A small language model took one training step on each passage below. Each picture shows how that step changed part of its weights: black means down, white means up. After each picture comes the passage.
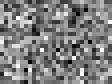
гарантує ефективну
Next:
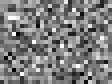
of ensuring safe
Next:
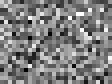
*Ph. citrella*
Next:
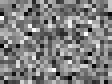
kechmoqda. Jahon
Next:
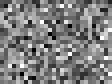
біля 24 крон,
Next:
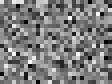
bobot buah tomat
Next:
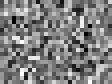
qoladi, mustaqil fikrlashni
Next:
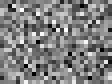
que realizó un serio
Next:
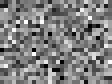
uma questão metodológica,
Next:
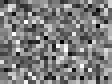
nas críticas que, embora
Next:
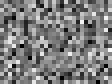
metodikasi (boshlang'
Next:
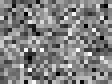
молоді живуть
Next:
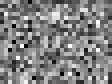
ряде провинций
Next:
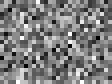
экономические, социальные,
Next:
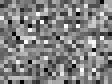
aplicación constante y estricta
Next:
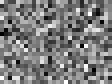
o enfoque está na ideia
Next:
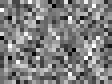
(2017), tais características
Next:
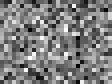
отношений между ними.
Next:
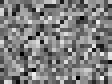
de Belles Arts que
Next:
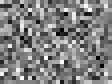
o școală
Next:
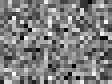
tutilgan. Atrek
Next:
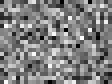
imkan yaradır.
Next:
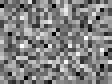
narsaning ilojini
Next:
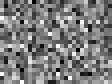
yaratish; –ekologiya va
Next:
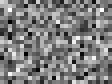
Karabayev Nodir
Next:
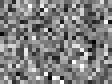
qiymatni soliqqa
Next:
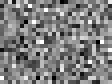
não possui inversa em
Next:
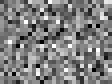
het prijsverschil.
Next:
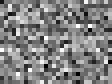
априори установленное
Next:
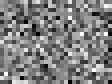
общественные услуги в
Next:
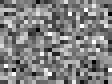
развития С-П-Т систем
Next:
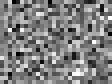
prestigios por los
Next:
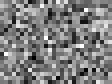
rollen. Sommigen
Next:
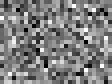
va rostlash nazariyasi
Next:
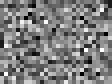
2. Publicação do
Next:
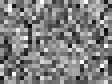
traços (figura 6).
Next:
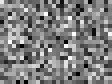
hammasi sudda
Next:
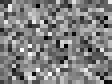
практика доводить
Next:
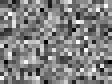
dreptul la libera
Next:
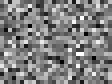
al. Interactions between
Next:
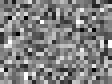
de abastecimento; 3-
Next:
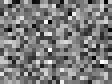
mendapatkan data.
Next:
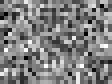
значимых различий
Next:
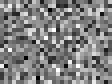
knowledge they had
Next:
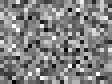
utilidad Por favor, aporta
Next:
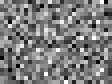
ser superadas por meio de maior
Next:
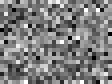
запас, трудности
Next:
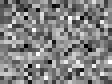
da formação inicial de
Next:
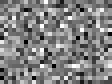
tekortkomingen is het
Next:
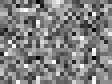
along with the culture of the
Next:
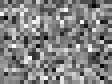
При аналізі відповідей на
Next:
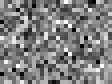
Apotheke Medikamente
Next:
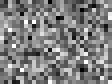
resurslari — fayl
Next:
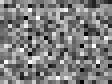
Ф), ORCID:
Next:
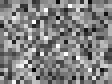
foydalanilgan holda buntning
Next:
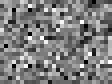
Белл, Д.
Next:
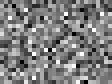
umum tanpa menentukan individu
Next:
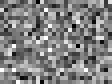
head of the department
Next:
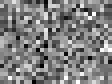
publicado en la revista
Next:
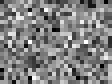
выделился в
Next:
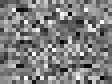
como veremos, cabe
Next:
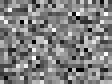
etadi: “12 tabaqa
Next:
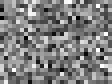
над усуненням цих
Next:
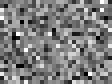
institución, aplicando una
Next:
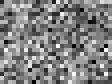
субъектов на уровне
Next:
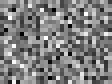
je als onderneming een
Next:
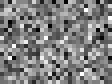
XII, Napoleon
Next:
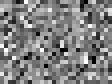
управління підприємством. Ці
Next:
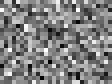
weigh up*).
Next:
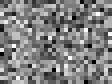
Илишевна –
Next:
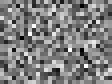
que era investido, así como
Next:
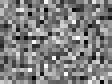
para ótimo, 33 para
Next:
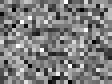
глаза попасть»,
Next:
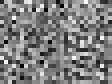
(перш за все державній
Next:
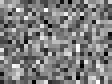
de alto gabarito
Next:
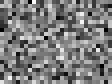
sino más bien antagónicos
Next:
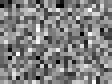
for the perfect formation of
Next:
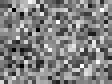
воз кечиш,
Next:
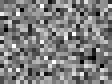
level the relationship between
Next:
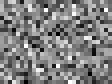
catastrophe since
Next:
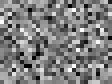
vertigo melalui
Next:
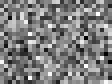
ACO e PCO 69
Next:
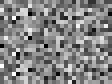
В. Музична
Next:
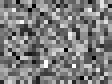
fisiocracia, como
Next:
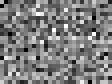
plan content strategies and
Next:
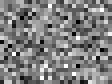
entscheidende Mehrwert
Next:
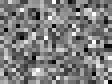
perangkat lunak dalam
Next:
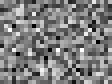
para buscar incidir en
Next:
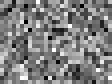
преданию, к 48
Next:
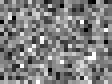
davlatning cheklangan resurslarini
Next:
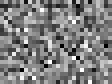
taşı olan öğretmenlerin
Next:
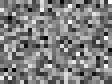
with relative comparisons
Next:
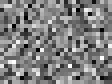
dejan participar en el
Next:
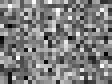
texnologiyalari universiteti 6. Toshkent davlat
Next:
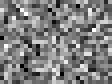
r} \right) +
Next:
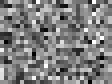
حتى تكون
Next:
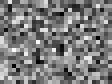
acontece, pois através da
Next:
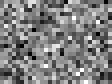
создавались электронные
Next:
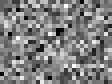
palazzo dal XVI al
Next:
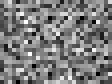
de conservation dans différents pays
